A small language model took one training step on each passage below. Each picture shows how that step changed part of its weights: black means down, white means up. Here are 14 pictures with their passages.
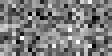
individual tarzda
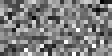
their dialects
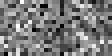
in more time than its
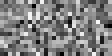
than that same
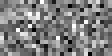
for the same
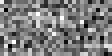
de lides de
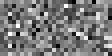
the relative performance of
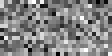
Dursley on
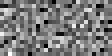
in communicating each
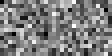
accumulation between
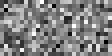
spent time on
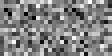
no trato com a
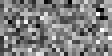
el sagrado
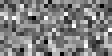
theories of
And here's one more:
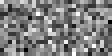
the Arctic,
